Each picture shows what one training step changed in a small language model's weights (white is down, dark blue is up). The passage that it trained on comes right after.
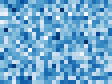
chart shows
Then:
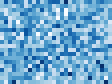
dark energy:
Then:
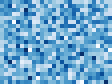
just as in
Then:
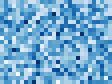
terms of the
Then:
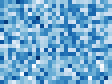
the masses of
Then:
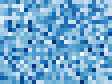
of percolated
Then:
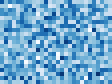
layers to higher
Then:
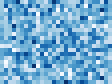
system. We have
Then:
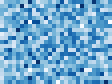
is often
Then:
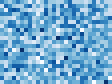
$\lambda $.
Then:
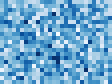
terms which have
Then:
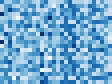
both the operator
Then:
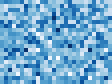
distribution functions of
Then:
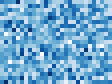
due to lack
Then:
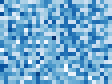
the stellar
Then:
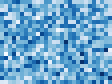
frequency derivative:
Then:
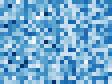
} \font
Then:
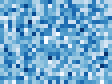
halves the
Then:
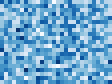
that $g$
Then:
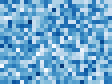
in local galaxies
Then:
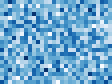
A pilot
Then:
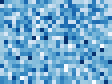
paper. When
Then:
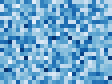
an uncertainty
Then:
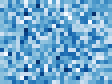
PSF is
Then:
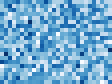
by considering the
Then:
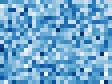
are insensitive
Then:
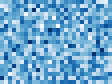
Acc. &
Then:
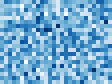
DT of the
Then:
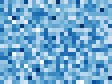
larger boron
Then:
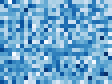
means less
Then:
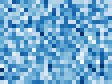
on the Si
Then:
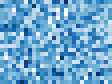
down to and
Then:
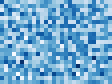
the more general
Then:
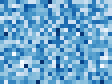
then fed into
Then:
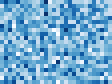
been shown that the
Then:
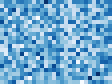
This reduction in
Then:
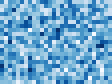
states near the
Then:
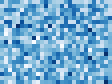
features. This
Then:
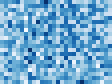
to combine
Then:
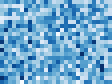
of linear bias
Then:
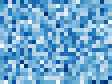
matter sector
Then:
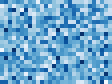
are shown in
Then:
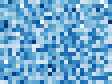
moderate fields
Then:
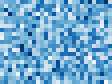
minutes of
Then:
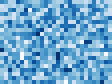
is supported in
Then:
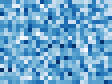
where the structure
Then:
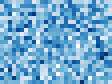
around the
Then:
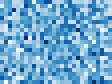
SL phase
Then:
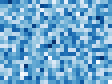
transient with
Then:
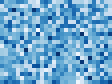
wavelet analysis
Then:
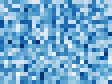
corresponding Hubble
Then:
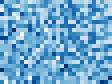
the active
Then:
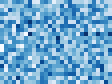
energy takes the
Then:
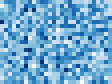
ENE &
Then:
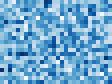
and therefore
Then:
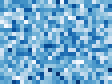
at once,
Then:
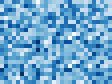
complex magic
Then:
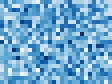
corresponding to the
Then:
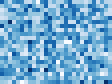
contains four
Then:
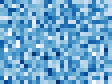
decrease with
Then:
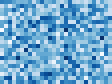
could give more
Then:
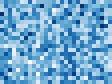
consider the case
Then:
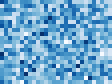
identified only three
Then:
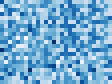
the information of different
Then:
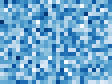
Design and
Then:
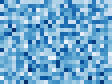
it using a
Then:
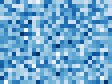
be positive
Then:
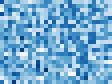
the highest
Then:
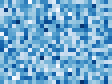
They gave
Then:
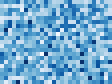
of including
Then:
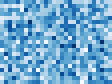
of the stellar
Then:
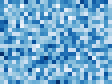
refers to
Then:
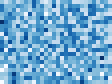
The mechanism
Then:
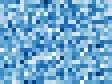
to detect
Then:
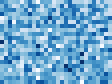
such as the
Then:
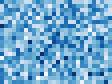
sections or by
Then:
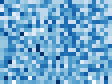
the decay
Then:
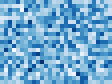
of some bond
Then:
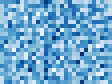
to predict a
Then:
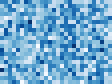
in the following
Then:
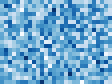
as inertial
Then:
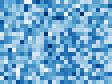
image features
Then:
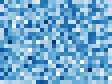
its derivative
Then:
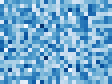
The ratio of
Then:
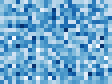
and record
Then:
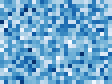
Even in the
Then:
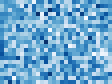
based AES
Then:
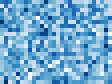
However, to
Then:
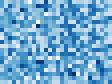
the other hand,
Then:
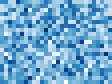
is possible in
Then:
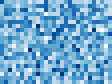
other stars of
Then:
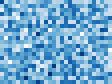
the disk of
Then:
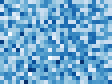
the form of a
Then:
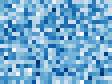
as generators of
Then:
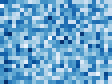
reported by the
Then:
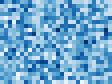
specify that
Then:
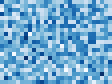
the Wilson
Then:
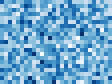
box is
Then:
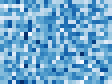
of Water and
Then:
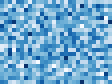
comes into
